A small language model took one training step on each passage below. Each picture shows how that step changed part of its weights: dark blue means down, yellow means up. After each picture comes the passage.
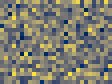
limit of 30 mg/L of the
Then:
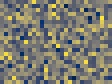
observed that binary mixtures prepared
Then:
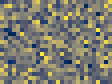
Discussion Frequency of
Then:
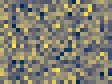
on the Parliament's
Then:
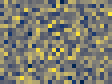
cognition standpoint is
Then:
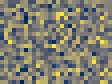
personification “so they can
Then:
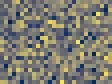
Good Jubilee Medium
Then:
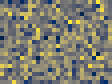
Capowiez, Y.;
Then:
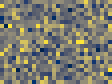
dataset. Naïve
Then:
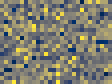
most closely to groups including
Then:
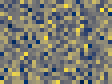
transits, both of which differed
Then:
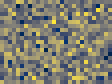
the average proportion of suitable material was
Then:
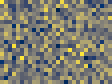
objective of the research is to provide
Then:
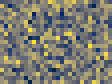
implying much deviation from their respective
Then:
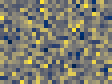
Kessler, B.;
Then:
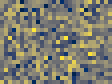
magnetic field therapy or
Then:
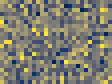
namely n , describes the
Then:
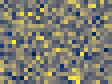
the shelter program for
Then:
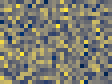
Delta State. It was guided
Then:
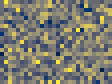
as a more general formulation for decision
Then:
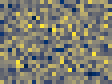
0.4079, which means that
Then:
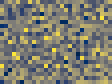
to 250 iterations. The
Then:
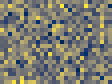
created in an attempt to have
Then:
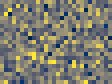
as curative and preventive
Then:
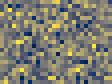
10 months of three series of
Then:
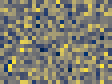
available. Table S2 also shows that
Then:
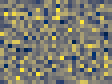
before utilising the pellet
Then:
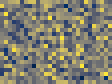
figure due to lack of convergence
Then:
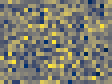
significantly over time; for example, one
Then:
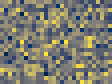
The authors are thankful to the
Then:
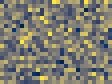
form active citizens, create a vital
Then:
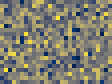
(G) Benefit over
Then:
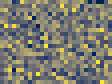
BUAP, to the
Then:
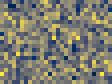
I certify that this
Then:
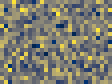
2021). The dense vegetative
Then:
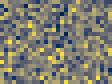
that, herdsman resist
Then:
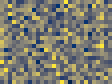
men scoring higher, and for the
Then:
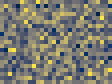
Ag/AgCl. The
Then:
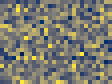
of human and robots and their
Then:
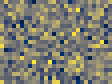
areas showed an increased amount of mineral
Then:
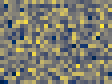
There should be timely and easy
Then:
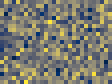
of the current study is to understand the
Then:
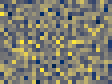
the Hilbert spaces X
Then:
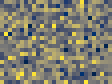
Figures 8 and 9 show the heat
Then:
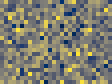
logic will request an additional set
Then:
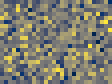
and consumer expectations are continuously
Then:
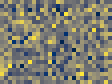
this study are available from the corresponding
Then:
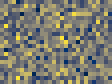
and Apremilast
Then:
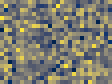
visible by these techniques or the
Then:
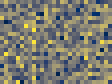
with a Walker scientific
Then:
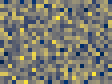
matter (field), the relationship between
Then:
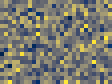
can consist of one or more
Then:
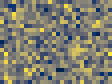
each incorrect class prediction.
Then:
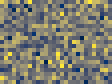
possible to avoid the growth and services or
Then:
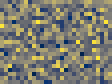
center with those from previous studies
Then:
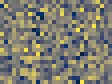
a size optimised for cost effective large
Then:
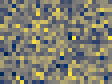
consumption centers composed by different types
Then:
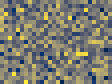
environment' and 'the role of color
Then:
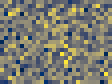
certain tasks much faster and better than
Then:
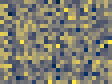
energy resources effectively by creating
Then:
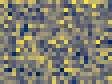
crucial in the context of global challenges like
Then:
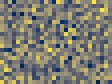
for diagnosis and PET/CT
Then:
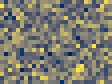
number of load cycles clearly.
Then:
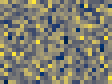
as electric instruments [33,
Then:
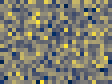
working for public good, trade unions
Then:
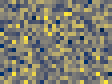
highest point of 4.70. The
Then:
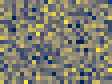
of time. The load profile is
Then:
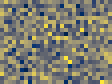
channels. 2.2 Methods
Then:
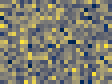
age of testing in saturated
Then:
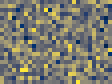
allocate resources. Furthermore,
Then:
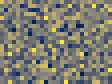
related to time management behaviors ($r
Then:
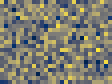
of Electrical Engineering and
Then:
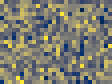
weariness was the most
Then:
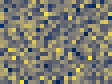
Wotton, B. M.,
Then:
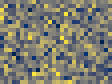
safety strategies and proposes viable
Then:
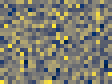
predicted from the current driving
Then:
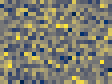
kill, rob, and commit
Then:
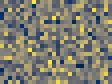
its homogeneous distribution could increase the
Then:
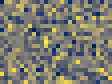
are ready with new material to face
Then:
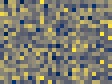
306 the number of steps)
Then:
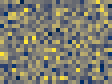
Parameter value with adding MPS
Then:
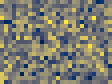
for various types of nanoparticles The heat
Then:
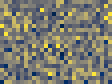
Thus, the assumption to double
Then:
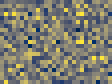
pelvic masses.
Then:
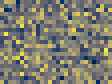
the best option in terms of
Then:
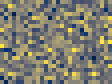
forces affecting the corpus
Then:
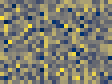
and, from there, to conclude
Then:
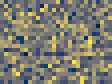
the terms sequential information is extracted
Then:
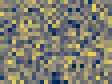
suffering and deaths,
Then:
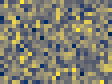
industrial sectors, but remains governed
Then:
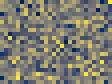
volumes on 'European
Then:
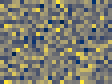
well. The same type of mRNA
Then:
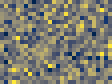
toe, where families
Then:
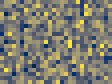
of Prosobranchia and
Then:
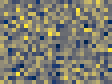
is the auditor's consideration
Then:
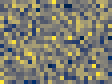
IRT application as a
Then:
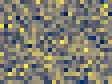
↳ In cemetery?
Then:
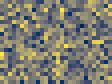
at logic high, thereby
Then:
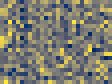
parameters corresponding to the cells used here are
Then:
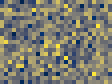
No No Complete no 93
